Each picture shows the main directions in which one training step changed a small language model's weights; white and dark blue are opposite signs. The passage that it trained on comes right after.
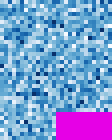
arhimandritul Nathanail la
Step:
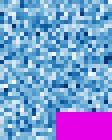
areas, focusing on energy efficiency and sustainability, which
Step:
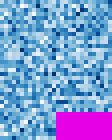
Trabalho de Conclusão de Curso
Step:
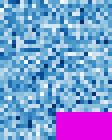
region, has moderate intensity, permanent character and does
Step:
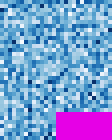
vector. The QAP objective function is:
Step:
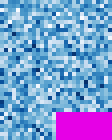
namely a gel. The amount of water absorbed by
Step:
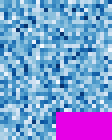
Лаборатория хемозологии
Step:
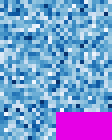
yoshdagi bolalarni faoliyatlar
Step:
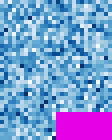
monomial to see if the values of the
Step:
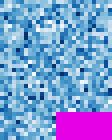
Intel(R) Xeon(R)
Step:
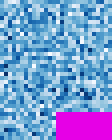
state-action pairs. The transition probabilities of
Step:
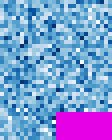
MN classification tasks. Specifically, our dataset includes
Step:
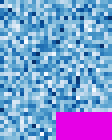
The quantum cost of the proposed design is $four$,
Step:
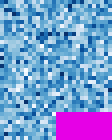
speichern. Die Anteile der
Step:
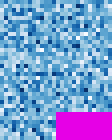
den Dokumentationseinheiten einer
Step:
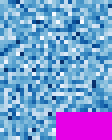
de betrouwbaarheid van
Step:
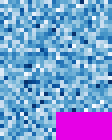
physics of single events may differ extremely from an
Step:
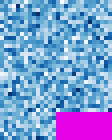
ijtimoiy va ekologik vaziyatni
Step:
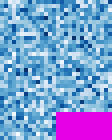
providers, which can cause delays or
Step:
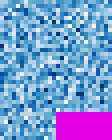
constraining power in the low-mass regime. Plot
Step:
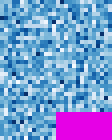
backward iteration This type CA used in
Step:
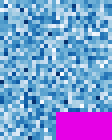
over the world. That is, ecotourism
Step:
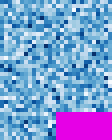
yigit bolnisaning xalatida
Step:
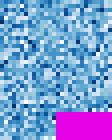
by multi-instrumental networks. These networks provide
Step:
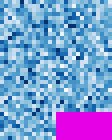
be surgical or conservative-observational.
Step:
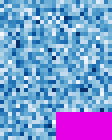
adaptively transform residual map truth, and a
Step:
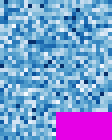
avea ”diseminarea instantanee
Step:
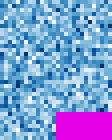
known as brain-stem death or brain
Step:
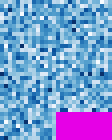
therapy. Results of treatment of 40 patients are presented.
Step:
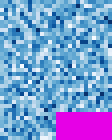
Aleksandrovna, iqtisodiyot fanlari
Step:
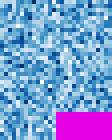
in *The Journal of Classics Teaching* which
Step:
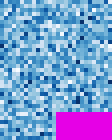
learning, there exist differences only for two statements, the
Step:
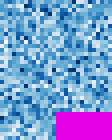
Braess' paradox; Johari et
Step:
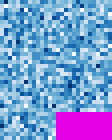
study, patients having Diabetes Mellitus were
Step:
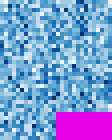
побочные продукты, в
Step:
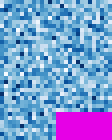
, and $N$\added{(see Figure
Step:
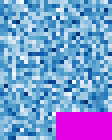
хос хусусиятлари. Бундан
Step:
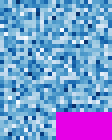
genetic algorithm. \begin{acknowledgments}
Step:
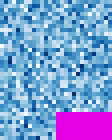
are chlorotic beginning with the primary
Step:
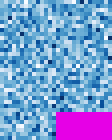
da presença física do espectador e
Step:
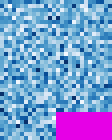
codes and those used in L-systems. In
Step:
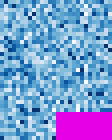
a peak spatial resolution of $\sim 7h^{-1}$
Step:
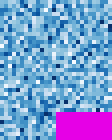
and robustness. Critically, the development process often
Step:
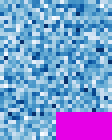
are sampled in real time using LiSa XC
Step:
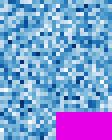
relevance to a student's life. If they cannot see
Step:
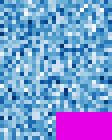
Smyth, M. Heat transfer enhancement in
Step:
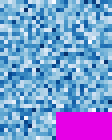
of early warning systems and effective adaptation and
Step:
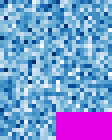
ascribed to this type also. The third category
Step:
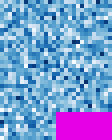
the dimensionless variables $\tilde{\omega} = \omega
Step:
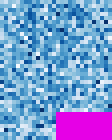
латині перекладається як на
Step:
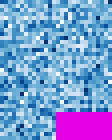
mass of the central black hole, which makes the direct detection
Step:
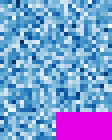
solved for human missions to deep space, including
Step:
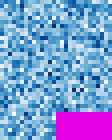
artigo se concentra na análise do
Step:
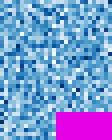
of Sportive Activity of the Students
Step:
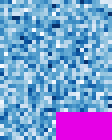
тропик ва субтропик
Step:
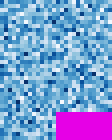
consumers in the system. The total wealth function
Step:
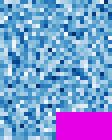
(σ) are computed from expression (9), following
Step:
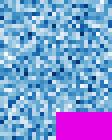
individual to take responsibility for his own life and ideas.
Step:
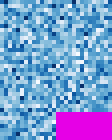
the first day after surgery, hypotony -
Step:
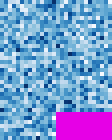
energy component of the Universe, which has a large negative
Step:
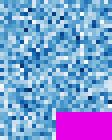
are on the sphere) is analogous to the LFS
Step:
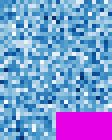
alguna información teniendo en cuenta hacia
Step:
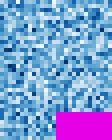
more gravely affected with mortality rates as high
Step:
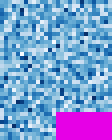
good agreement between these data inside the SPT and
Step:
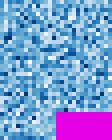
on the $S(\alpha, \beta)$
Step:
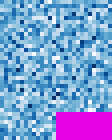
\mathbf{1}_n^T$, with
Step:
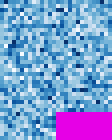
space. Consequently, addressing their needs, expanding
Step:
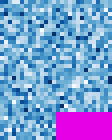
diese Diplomarbeit mit einem
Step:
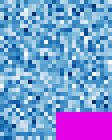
rente. Het dagelijkse
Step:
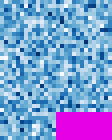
heated. After filtration, chloroform
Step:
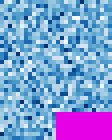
e familiares desses jovens, entre
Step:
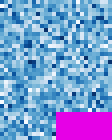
(Color online) The dependence of the energy in a
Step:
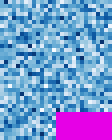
va passiv operatsiyalarni boshqarish
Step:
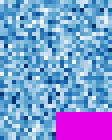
J.~Bottieau, Y.~Wang,
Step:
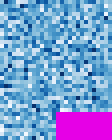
assessment portion ensures that their ability to perform these tasks
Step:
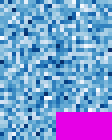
alternatives for water clarification to minimize the environmental
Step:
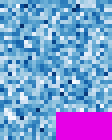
подготовленности и опыта
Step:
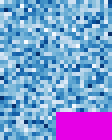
All such function are called $R$--functions.
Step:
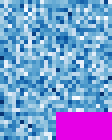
cartoon representations of the actual ground states of the uniform
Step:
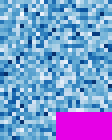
effective protection of human rights. To address the above
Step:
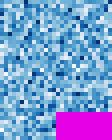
resin covered glass-coat surface, can
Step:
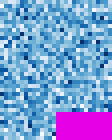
methods and models which require complete network data; however there exist
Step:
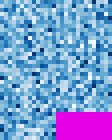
Azilsartan medoxomil:
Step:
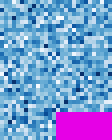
provide ‘positive representation’ and ‘scientific
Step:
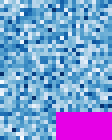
heat \cite{Eckart}. Since this inclusion
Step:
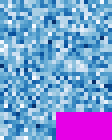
hal qiluvchi omili ekaniga hech
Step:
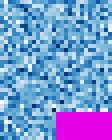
traffic congestion in the transfer to work centers or
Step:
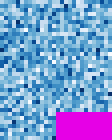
necessidades especiais e sedentários, é
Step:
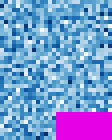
Building robust fault tolerance requires
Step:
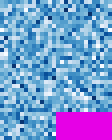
of the point in step 1, we will calculate μ by
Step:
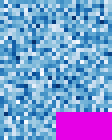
quality of solutions. So many researchers suggest that using the power
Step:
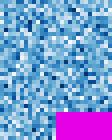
Weinberg concluded~\cite{Wein} that
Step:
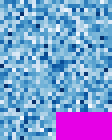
are many difficulties with measuring either average or
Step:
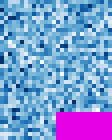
limiters to performance for a kernel. For CPU
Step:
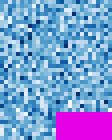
archives on the Internet. We
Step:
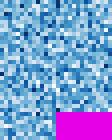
siendo en la esta escena la fuente de
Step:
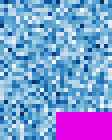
at beamline P08 at PETRA III.
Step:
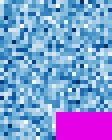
in quenched disorder problems). Also, the
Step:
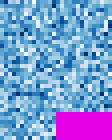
contribuiu positivamente à balança
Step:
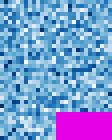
in halos and hence lengthens dynamical friction
